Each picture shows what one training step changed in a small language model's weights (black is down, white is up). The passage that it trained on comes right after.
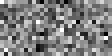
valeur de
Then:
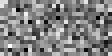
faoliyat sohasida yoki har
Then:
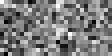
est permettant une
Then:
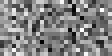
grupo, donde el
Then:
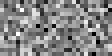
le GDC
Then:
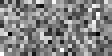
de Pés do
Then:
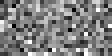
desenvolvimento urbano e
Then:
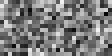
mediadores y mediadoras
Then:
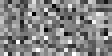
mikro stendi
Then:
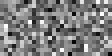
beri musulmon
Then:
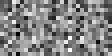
гнучким є
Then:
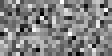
último”. En otro
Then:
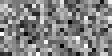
and russian
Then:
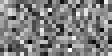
escuchar cuando se
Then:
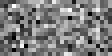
los aportes
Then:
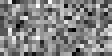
Abbau des
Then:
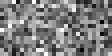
butunlay taslim
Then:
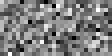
realizado entre o inverno
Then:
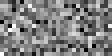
Grupos de
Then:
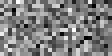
san’at turlarining
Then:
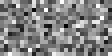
relativa impunidad
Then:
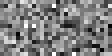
Escola de Ciência
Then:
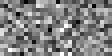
va maksimal
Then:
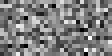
borishning samarali
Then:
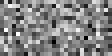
el Vivero.
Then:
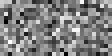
tahlikalar uning
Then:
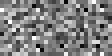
и по-разному
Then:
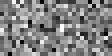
videos y
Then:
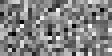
a podoby
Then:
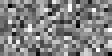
astfel: pentru
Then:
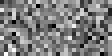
They can also
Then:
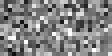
em ambientes educacionais
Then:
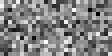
kitabında yer
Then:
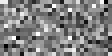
Toshkent filiali
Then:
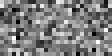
usul o'ziga xos
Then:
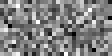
paid on the role
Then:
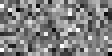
muy diversos ángulos
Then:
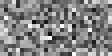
eveneens hoog
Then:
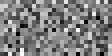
of the French
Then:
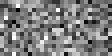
mazkur hodisa
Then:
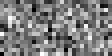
отношений, обмен
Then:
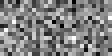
belajar di luar
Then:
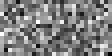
educativas em saúde
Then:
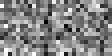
характеризується як
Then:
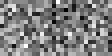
verklaring van
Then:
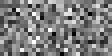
Umar life.
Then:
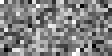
joylashgani va
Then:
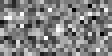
pahasına da
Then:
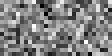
basis van actuele
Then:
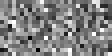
личности и
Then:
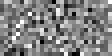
entraîne une
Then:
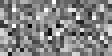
hodisa katta
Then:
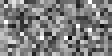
servit plantele
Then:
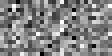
paytda ularni
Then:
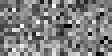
a colleague
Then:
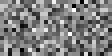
of digitalizing
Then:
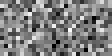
*Le Monde
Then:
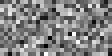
en el centro
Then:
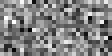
ado etdi.
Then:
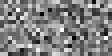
nationality and
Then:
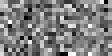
(com e sem
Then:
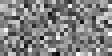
sino desde la gestión de
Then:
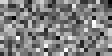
7: direito das
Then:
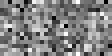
годы термин
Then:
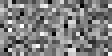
Turkman tilida
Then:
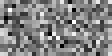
hotel industry
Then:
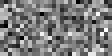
okullarda verilen
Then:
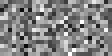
говорит о
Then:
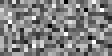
и протекает
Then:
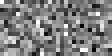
un soutien
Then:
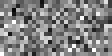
de Tórax
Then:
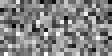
park, including
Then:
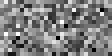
праць під час
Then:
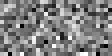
Bu bilan ular yer
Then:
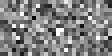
sababli har bir
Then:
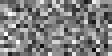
“XV аср
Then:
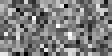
de tensão aplicada
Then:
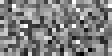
do cooperativismo
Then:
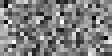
pessoal em rede
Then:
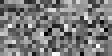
niveles superiores
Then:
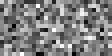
yon tomoniga
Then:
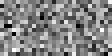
of enterprises
